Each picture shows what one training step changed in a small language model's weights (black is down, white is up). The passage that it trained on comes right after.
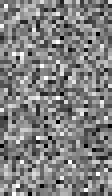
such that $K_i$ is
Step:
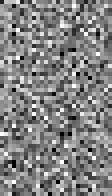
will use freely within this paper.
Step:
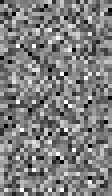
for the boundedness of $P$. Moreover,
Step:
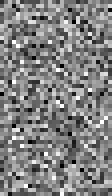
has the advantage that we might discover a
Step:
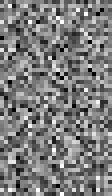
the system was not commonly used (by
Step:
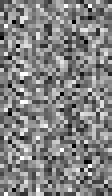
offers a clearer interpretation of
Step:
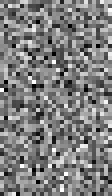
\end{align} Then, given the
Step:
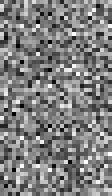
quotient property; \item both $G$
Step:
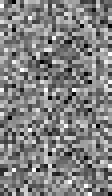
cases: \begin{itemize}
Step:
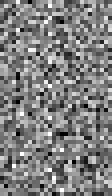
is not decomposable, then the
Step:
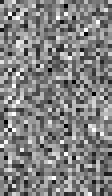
in Conrad [3], Theorem
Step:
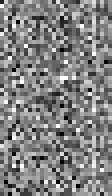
the triangle inequality, we see that
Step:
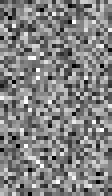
normal variety for all $l\geq
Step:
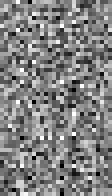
could say that it is a kind of
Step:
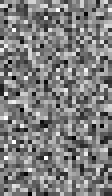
Texas Engineering Experiment
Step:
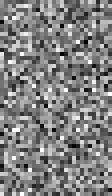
one component living in the
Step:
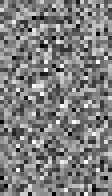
that when $C^*(G) =
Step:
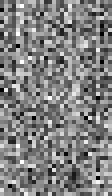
dates back to Korobov in
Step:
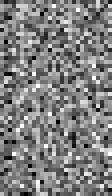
of linear elements over a triangulation obtained from
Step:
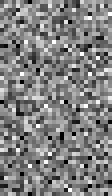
then $_{S}Sm$ is projective
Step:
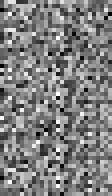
A. J. Cox, N.
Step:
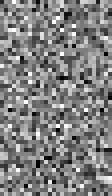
a conjecture of V. Kac,''
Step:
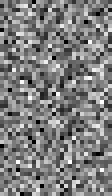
of the neighboring cell. Finding the
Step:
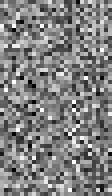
where $r>0$ is a given
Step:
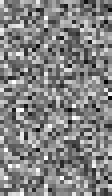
result} Under assumptions \ref{assumption:
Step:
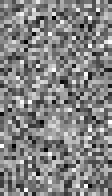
mapping $\Gamma_{\nu}$ further factors through
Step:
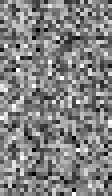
is about % % % analytic functions. Our
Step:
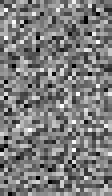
$k$-morphism $\varphi : B
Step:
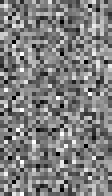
we apply the case assumption again to the
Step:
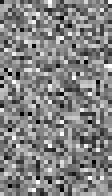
isomorphism and thus it preserves equivalence of representations,
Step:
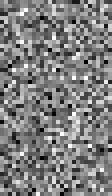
to the compact set $\Lambda =
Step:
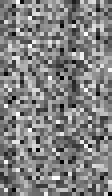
should be possible to prove also the identities in
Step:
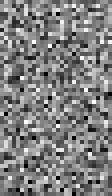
include hyperelliptic Jacobian varieties that are
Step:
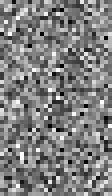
verify that $\per_\alpha A\ge
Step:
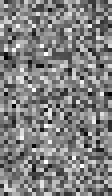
\leq \beta_2$ we have
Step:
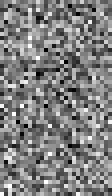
element's sensitivity (density) based on
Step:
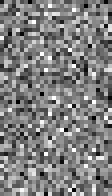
is asymptotically tight when $\F$ consists
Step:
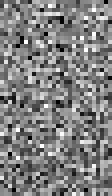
but fail when $V$ is
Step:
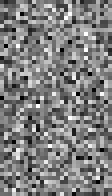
Riemannian manifold equipped with a globally defined
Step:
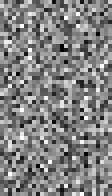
0$. In addition, we have
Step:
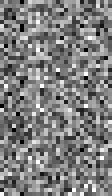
real analytic if and only if it is smooth
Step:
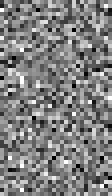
classes on $\sqc_m
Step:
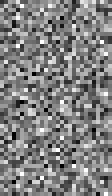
without the impulse is just
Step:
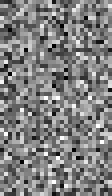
distance, the MLE is either sufficiently
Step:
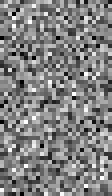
we have $$A = {\cal
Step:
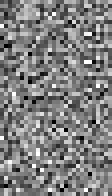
subset of $S(5)$ such that
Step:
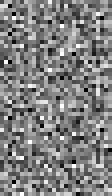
we go back to original equation and solve for
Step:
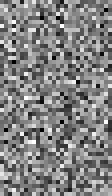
Kummer varieties. Existence of ergodic
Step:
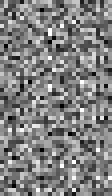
depends only on $U$, and is independent
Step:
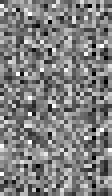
with the pro-\'etale site of
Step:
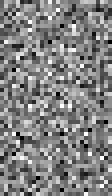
is no $C_4$. If it
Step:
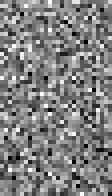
one can compute $a_p$ values
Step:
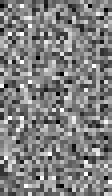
generalized by Niblo and Roller
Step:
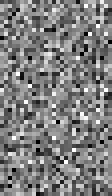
the above with $a_1 =
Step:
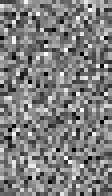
previous section (with $b_0 =
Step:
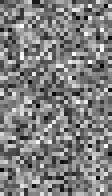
onto the kernel of $\triangle$. The first
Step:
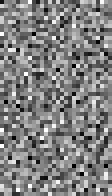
the second-kind, and associated numerical
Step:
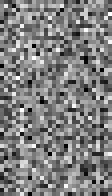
as one needs to select a branch of
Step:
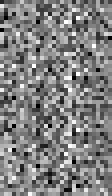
algebra of a finite dimensional Lie algebra
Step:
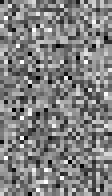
by choosing $d$ larger than
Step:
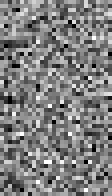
function $f(X)$ such that
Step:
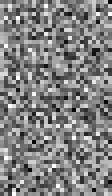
\right] +\mathrm{Var}
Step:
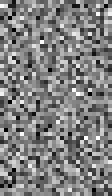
above estimates hold for any $k\in
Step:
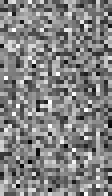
G_1 \overline{\varphi} ,
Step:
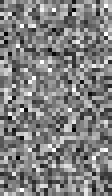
10pt \textbf{Ananya
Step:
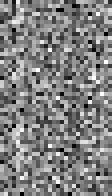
in fact holds for any symmetric pair
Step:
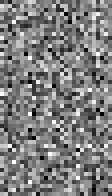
from the right-hand sides of the
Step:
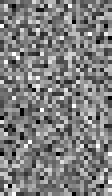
stands for the indicator function on any set
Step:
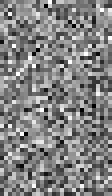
space and let ${\frak I}$ be a
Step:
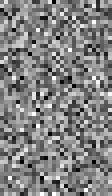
all $i\geq 0$ the
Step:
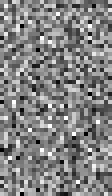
\hh These estimates can be similarly proved to
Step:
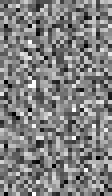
\end{center} In each row,
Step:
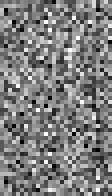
\not \in \R$ (and
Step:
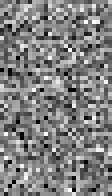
field $(0,1)$ on the image
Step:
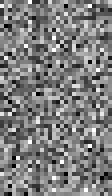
the compact case (\cite{12},
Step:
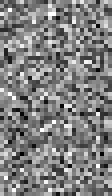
number of exposed people is calculated
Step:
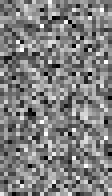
intersect $u$ in a single point,
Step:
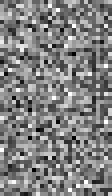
term. Uniform and non-uniform
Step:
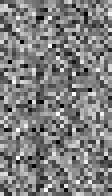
elimination of the Lagrange multiplier that
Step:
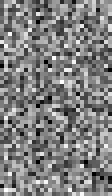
\cite{wV08}. We will
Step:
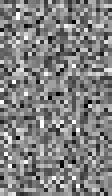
in $A$). The natural idea would be
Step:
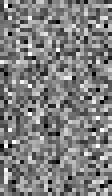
rise to the appearance of two steady states
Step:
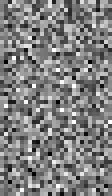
their pushouts is isomorphic to the
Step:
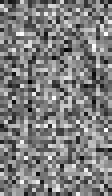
of firms in a given sector.
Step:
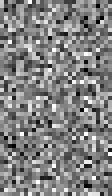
Z^{\alpha, \alpha'}$ as well
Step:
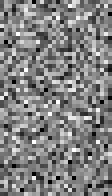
of representations of $N\rtimes_\psi
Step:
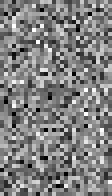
for each $x\notin F$ there
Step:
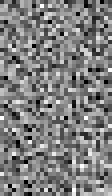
assets and spatial variation reflecting
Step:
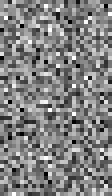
and $lk \to +\infty$,
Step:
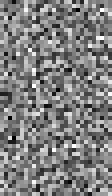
\noindent \textbf{Ic.}
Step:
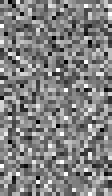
interpretability than the moments). Note that,
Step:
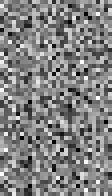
null homotopic chain maps. By
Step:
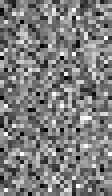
of the newly added bounded edge. There
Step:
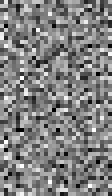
circle (16pt); } \foreach
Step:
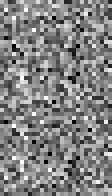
subscheme $\Ubar \subseteq
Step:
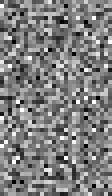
other hand, one can derive for the
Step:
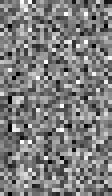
the proximal subproblem in
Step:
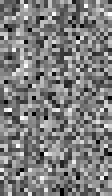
$\Sigma$ nearest to
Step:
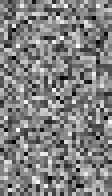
an example of such a space, that
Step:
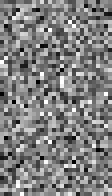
$G$ in some sense. This identification
